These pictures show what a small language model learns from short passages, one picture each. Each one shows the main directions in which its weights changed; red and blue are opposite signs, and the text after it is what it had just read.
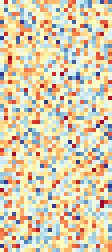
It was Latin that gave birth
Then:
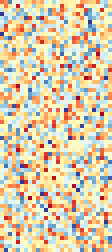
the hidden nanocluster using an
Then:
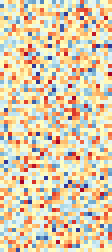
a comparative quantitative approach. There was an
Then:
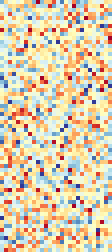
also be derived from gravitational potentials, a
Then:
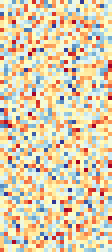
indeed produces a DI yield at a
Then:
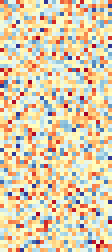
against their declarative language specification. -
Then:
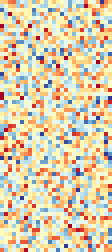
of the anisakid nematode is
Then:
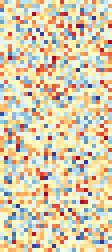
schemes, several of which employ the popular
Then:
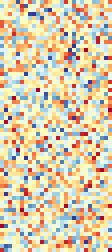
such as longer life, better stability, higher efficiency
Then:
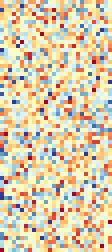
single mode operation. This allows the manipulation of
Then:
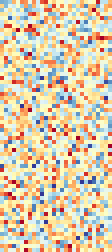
thought that lifelong learning policies were
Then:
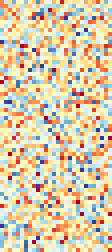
remarks. II. THE
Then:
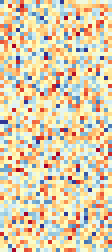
may not be correct. For example, it is estimated
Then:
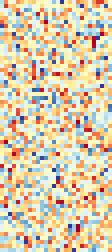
bipolar device, operational amplifier
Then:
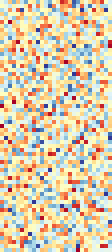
which we have : \begin{equation} \gamma
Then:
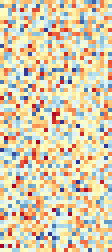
it and for the speedy and successful achievement
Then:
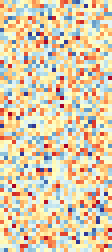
the CREA-OF of Pescia
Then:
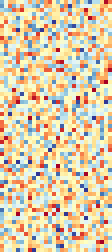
for children with ASD, it can effectively
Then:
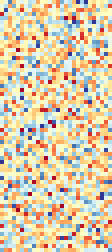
}$ 3.4. Theoretical background of
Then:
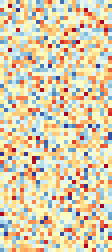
networks are more stable to perturbations but require more
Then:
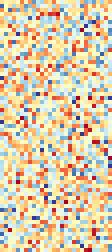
the total number of samples and $L$ is maximum
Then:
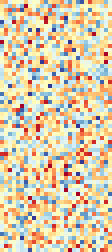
case of resonance between atoms and the input
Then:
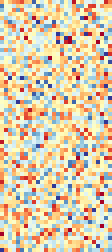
a, b . Consider the question:
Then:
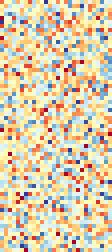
year of redemption has come":
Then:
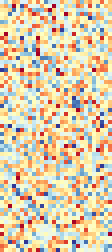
flange of the steel girder for
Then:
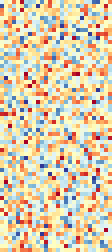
the given task and dataset. In fact, recent
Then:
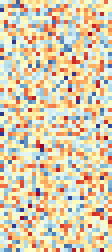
sharing of food-resources are done
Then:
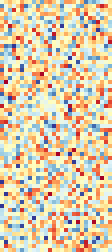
the variation in inner ply thickness and
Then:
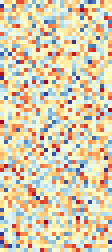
the fluids interface in a confined uniform
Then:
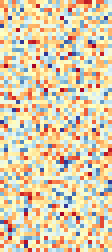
Self starting, Third Order
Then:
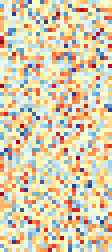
critical point. Panel (c)
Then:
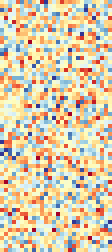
their large TTVs. With a period ratio
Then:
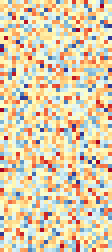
Its more inclusive indexing policy
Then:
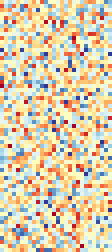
of power". What it is designed for
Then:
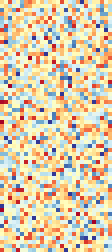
method allows us to directly identify phase transitions in
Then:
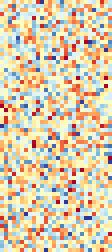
to instantiate 4 NNs,
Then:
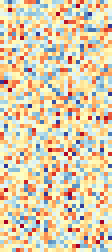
for animations and interactivity. A survey
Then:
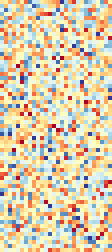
SmN is directed anti-parallel to
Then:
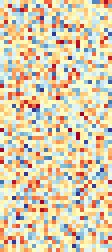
only and HC cohorts, with all groups
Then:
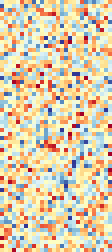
the input signal's frequency and amplitude were set as
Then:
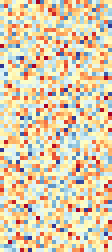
am of the opinion that the above mentioned
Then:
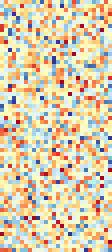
al (2004): "found active on the
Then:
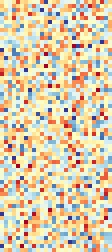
direction, *Beal's Conjecture*
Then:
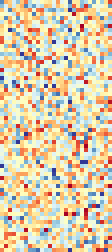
support skyrmions. Furthermore, it is found
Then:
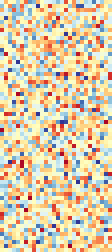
societies we must address the structural
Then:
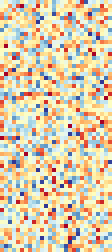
identification score $\Pr (k'\vert
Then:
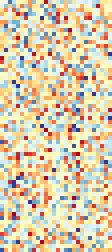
dependent variable clearly as follows: a.
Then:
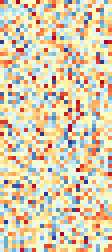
questionnaire in order to determine the relationship between
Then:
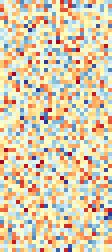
possible. Using a simple three-level approximation of
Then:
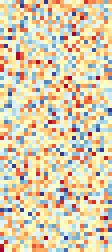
two feeder fibres. Note that
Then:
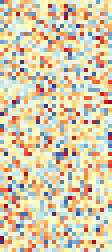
interests include power-systems,
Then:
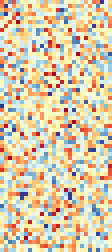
variability in unifloral honeys of
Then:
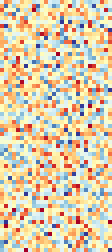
Avg. & R - Avg.
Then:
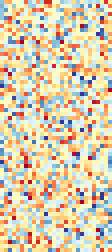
Mary University of London). -
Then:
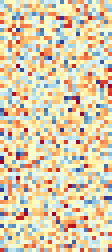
also more likely to use Unified modeling language and
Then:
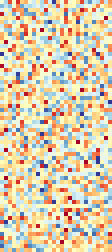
a right diagnosis, to aid effective
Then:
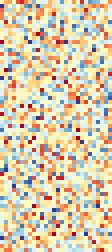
the Q-UD, the transverse
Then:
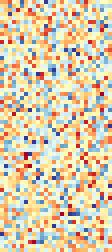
($\theta_{\ell}$) is the angle between the direction
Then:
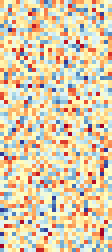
but could also provide insight into the effectiveness
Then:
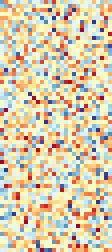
minimum bound for proteins to fold. Thus
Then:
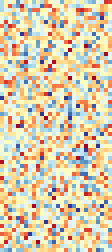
of Murphy's decomposition, see
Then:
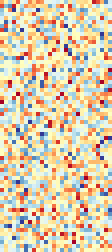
and materials The database for the mapping
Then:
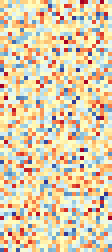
title={Integer programming using
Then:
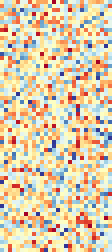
skills, knowledge and techniques needed for quality on the
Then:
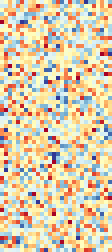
red, green, blue, and magenta
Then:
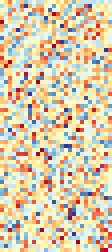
provision of drinking water, and
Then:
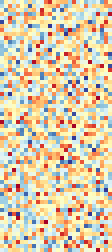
Physics, Maynooth, Co.
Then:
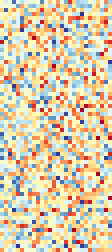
In particular, the quantity and quality of education may
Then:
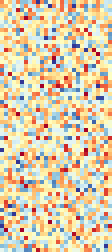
be expected. More explicitly, when spin and
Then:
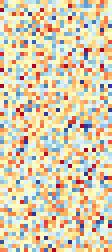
This change in attitude was evidenced
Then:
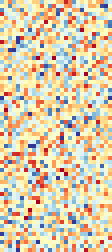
velocity: \begin{equation} V =
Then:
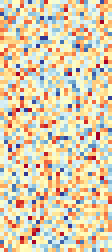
scheme has been used. In this scheme, a parameter
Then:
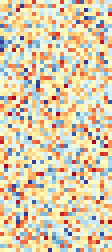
is the usual Lagrangian of this system
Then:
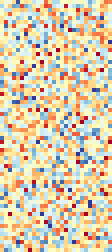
of these compositions were compared with previous studies
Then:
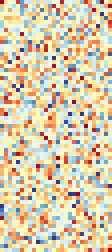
already stated that in order to generate the desired
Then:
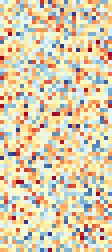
think about moving the code that was working
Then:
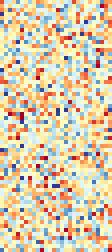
\end{equation} where $F_{max}$
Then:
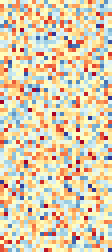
of propagation is to the right, as indicated
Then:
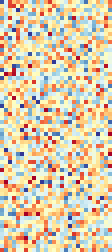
{Wilkinson}, M.~I.
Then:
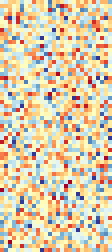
5, 10 and 20 repetitions using
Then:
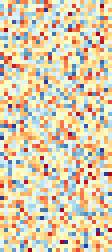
in Fig. 6., thus it can't process
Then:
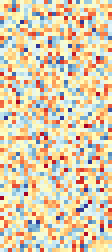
color-color diagrams are plotted with
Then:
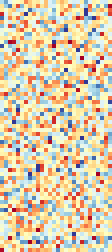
amendments caused a reshuffling
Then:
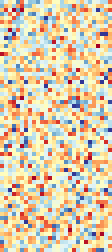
loss, spatial planning is recognized as
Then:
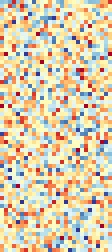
between production and decay. The spin correlations have strong
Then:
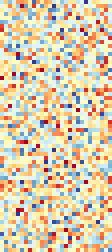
give an algebraic definition of
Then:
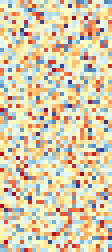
hemorrhage. Most of these
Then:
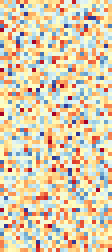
reveal topological dependencies in urban
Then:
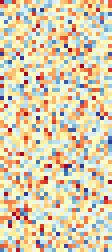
Management Regulations \(2021\)](#)
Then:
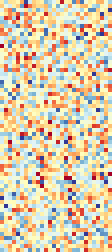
transport in the polymeric granular
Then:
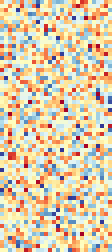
Myears (depending on radius) around
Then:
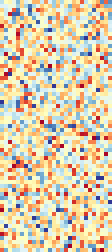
*M*), which can only appear in quantum models
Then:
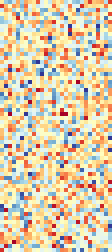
paper reports the current status of the
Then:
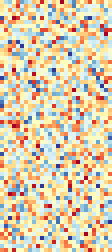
we shall not discuss this effect here.} A numerical
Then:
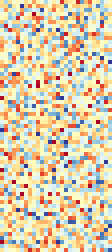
has significantly heightened security concerns,
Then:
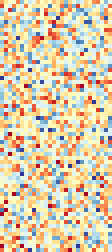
and analyzed published reports on EEG
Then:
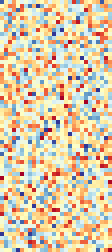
can be expanded in terms of the complete operator
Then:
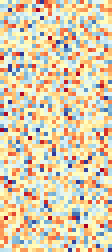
similar for all observations. The corona of
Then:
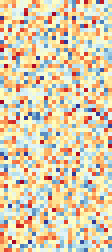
The detector precision $\delta$ and the parameter
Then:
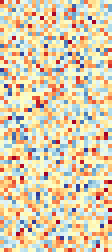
result for high SNR events. The
